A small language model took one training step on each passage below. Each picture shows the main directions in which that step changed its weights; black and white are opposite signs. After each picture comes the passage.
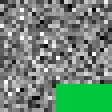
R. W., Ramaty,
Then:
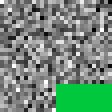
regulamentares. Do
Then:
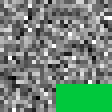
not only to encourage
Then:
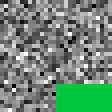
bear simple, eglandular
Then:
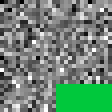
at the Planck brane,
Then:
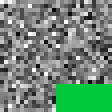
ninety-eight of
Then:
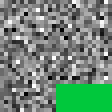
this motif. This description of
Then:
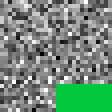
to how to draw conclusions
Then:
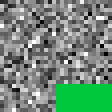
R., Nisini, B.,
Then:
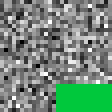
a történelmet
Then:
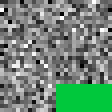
$a^2$) increase toward the
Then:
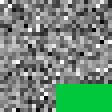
N_1 is executed. When
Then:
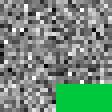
uma necessidade de adaptação,
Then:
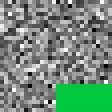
lo que trata la filosofía
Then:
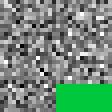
*Ecotoxicology and
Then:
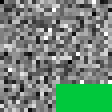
bu borada bir qator ishlar
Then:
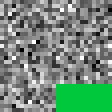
solo escucha, sino que
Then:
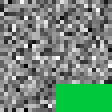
the Gauss hypergeometric
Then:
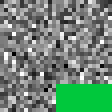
use and adaptation. Intervention and
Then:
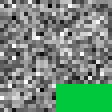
tiene que ver con el propio
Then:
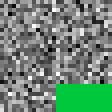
direction (accretion), the third
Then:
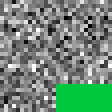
г, соль поваренная
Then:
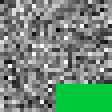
Warning Using In Situ
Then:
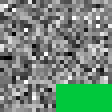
and English language should be
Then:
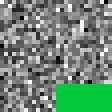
Nevertheless, using more than one
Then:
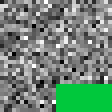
1-5% of vehicle
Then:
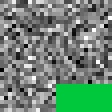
straightforwardly applicable to
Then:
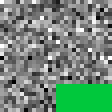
badiiy ko‘rinish olgan
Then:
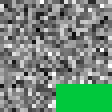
para uma formação completa, as
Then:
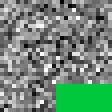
tarix isbotlab
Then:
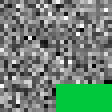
is becoming more and more
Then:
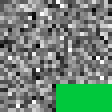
connaissance passée du
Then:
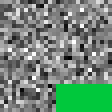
as he faces his tragic end
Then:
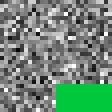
property, and politics of
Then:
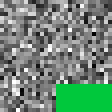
Let us assume we have completely
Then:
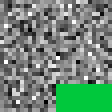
mau gosto por ser
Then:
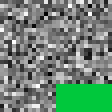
in an ice bath to maintain
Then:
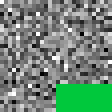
specificul organizării și
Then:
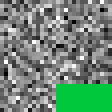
айниқса, Римга
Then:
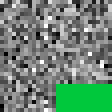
new set of exactly l depth
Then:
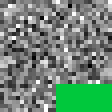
for the case of inaccurate
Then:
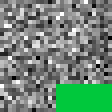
pose a problem for use" User
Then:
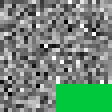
reduzido) teriam
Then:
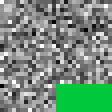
bu innovatsion ta‘lim
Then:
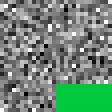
and their review process. This research
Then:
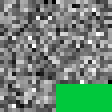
The s -electron function is defined
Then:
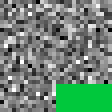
glutelin precursors can
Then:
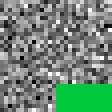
presence of mechanisms to actively include
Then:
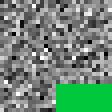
KY. Post-failure
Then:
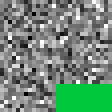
**Acknowledgments** This
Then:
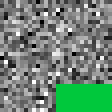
$\gamma$-ray band, for example,
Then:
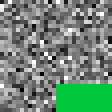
of the system-environment complex are
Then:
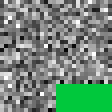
an infinitely thin domain
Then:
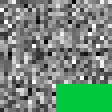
both of fundamental and applied sciences.
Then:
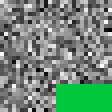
Una exploración necesaria
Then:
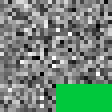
to the banking service or
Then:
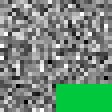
to gel for 17 hrs at
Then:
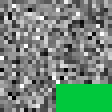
systems make use of an overlay
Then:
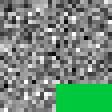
va adolatlilikni
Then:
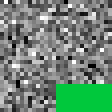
from the National Biodiversity Network -
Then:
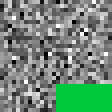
portofoliului de
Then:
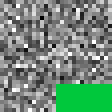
magnetic-flux region before and after
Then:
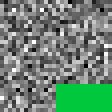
count. Taking spatial utilization
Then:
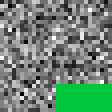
{\em ECOGAL}
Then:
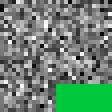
the coverage vanishes but the
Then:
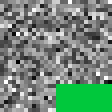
temporal windows
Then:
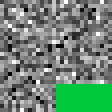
libraries is to distribute digital learning
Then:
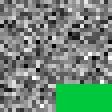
companies that encourage the
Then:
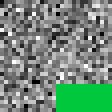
\eeq we obtain \beq
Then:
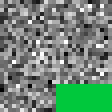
basic science subjects required for
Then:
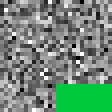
others have found no signal at all in
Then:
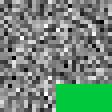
considerations. Assess the
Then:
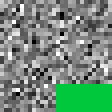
supervised baseline. This
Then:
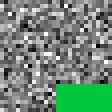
de Myologie, Paris,
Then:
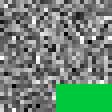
on the Intel heterogeneous
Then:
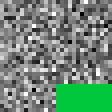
present a few observation which are
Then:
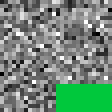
environment's information richness can be
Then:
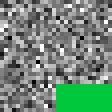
photon detector of the HMPID
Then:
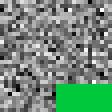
data. Another theory widely used
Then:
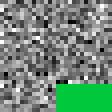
the gaps, propose topics for
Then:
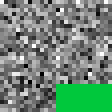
$D$, the exchange coupling
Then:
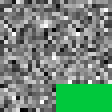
the effect vanishes as it is expected
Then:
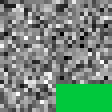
Department of Science and Technology
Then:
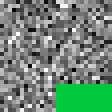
Scenario 5, we compare
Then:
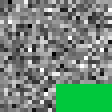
considered. Let only frequency $\omega$ and
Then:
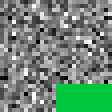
rapport à l'année
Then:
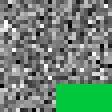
difficult it is to predict because of
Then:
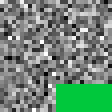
direction and intensity of the solar input can
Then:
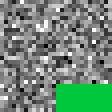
the case of superfluidity,
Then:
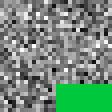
frequências de salto
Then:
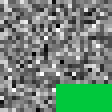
financial resources and skills of the
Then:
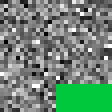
be achieved by introducing an
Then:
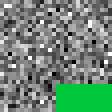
probing spacetime. The latter equations
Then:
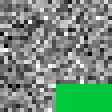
“Kishi yurtida
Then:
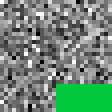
van-nihoya. J
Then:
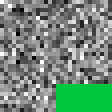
Service (and the OGC
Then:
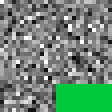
selection to visually present the data.
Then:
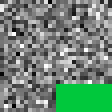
of the HFLAV to the
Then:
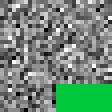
patobulinti EN -
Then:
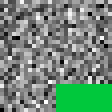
all temperatures, and their shapes and
